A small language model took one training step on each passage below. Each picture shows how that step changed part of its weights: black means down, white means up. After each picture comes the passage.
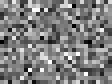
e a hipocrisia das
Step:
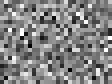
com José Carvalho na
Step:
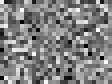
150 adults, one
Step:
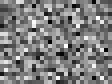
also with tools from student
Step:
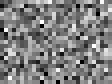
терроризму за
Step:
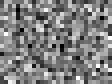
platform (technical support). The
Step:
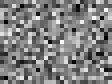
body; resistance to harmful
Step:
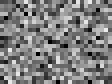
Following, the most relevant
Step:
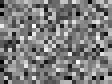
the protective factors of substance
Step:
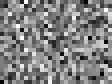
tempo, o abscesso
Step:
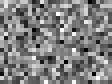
considered in the study. Figure 3
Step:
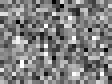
вся работа
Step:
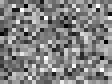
to cluster midpoint
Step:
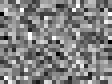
(B) visiting them,
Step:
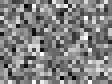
size Main axis length
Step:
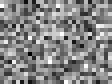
solution not only produces the benefit
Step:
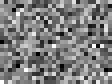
Finlandiya ve Fransa
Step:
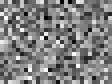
el profesorado encargado
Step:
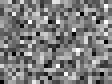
elegido por varias
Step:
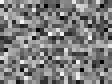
N % Total Number of
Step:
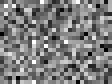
Statistical Yearbook of
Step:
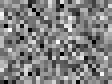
в оценке
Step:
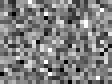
contributes to the energy density:
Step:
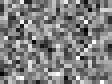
atau pengguna yang
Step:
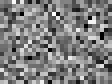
Million de DH),
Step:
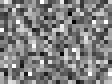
to take. These differences can be
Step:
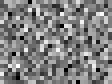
різних частин
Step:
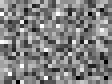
presented with literature that addresses a
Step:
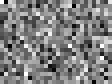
de Antioquia –
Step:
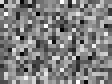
2018 como fecha límite
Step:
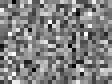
principais declarações ou resultados
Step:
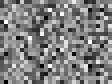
research, monitoring, and management,
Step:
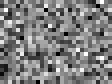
But security is the major
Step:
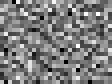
and the Pacific and
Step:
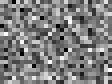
Fig. 2 Digital image of
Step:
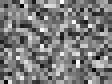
of the Galaxy. We
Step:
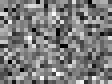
allow for the future behavior of the
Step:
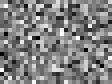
similar performance results for the fitted
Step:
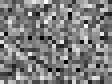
that television was the
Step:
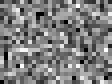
it has natural chemical and
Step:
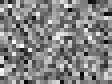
sifatida ishlatilgan
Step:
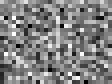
Significant Harm
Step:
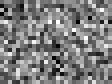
indicators of students into two groups:
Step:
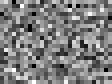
Tests with 1, 2,
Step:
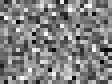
tentang *PLA
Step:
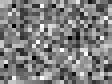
Figure 3: Mesh and
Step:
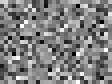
barchasini bizning
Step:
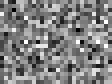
20 ta traktorchi
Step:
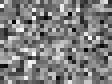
dry benzene (35
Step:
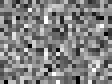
en el desierto, por lo
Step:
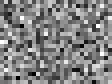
spécifiques? Les
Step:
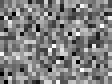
in diese Folge
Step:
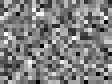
cent (75%) de la population vit
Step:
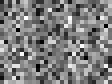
что сегодня,
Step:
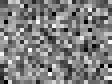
intellekt (AI)
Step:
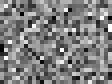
shear walls. Reference
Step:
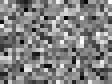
the effect of shape recovery
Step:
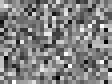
déficit específico que
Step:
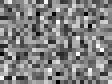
children with preserved
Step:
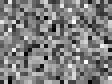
scenario, and mel
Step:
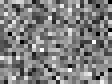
access and distributed under the terms of
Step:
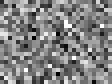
for the benefit of society,
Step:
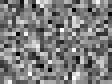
berur. Tiling birla
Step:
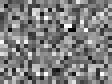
роль педагогов и
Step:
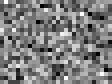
Pau del Camp.
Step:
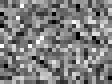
which astonishing results are
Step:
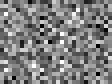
25 (50%) patients with
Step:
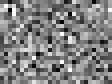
has been also reported from 37 to
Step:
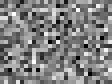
four *Ficus*
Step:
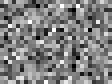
bilan birga u o‘zbek
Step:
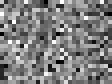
S., & Mohida,
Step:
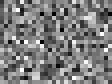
(o'smirlar uchun
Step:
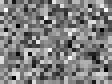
More prevalent in older
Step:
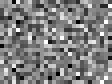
evolution of social services in
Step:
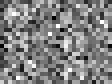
(CC BY-SA
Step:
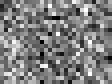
found in patients with RA
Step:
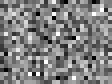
and 37 co-operative
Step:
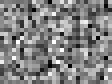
Paulo: Moderna,
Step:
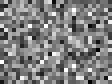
то, что они
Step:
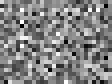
containing BR series
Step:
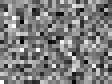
і людини.
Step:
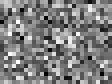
relationship with age. On the other hand
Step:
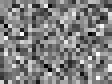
and approaches, particularly for
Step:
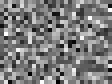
after planting in winter results in
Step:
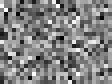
как этика как
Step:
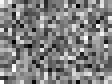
théories et ses
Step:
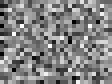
providing flexible configurations
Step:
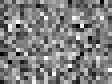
этапа жарения,
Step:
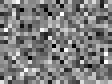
Dergisi (H. U.
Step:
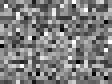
idea of the set of properties of
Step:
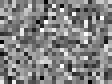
be used as a teaching strategy
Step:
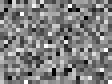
tashkil etishda individual
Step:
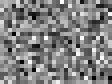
include sub-patterns,
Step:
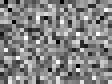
foram tratados e
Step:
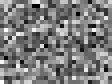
the number of employees. In
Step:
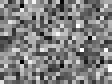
The route storage
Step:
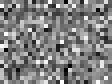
was accomplished by who
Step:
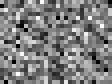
and Malu platforms in
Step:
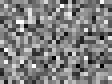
is shown in Figure 7, and the
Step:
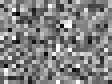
млн випадків
